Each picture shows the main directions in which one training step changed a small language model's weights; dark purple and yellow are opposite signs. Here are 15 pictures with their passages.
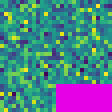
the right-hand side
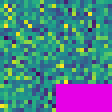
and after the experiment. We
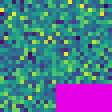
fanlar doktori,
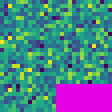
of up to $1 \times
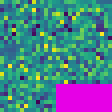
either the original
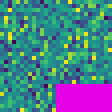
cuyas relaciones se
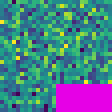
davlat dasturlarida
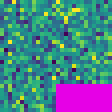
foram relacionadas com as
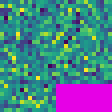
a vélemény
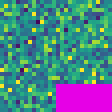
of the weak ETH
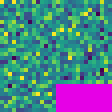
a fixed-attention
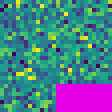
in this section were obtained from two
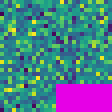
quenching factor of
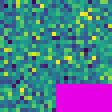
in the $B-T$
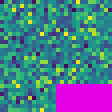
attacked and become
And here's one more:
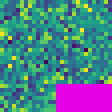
та практик,
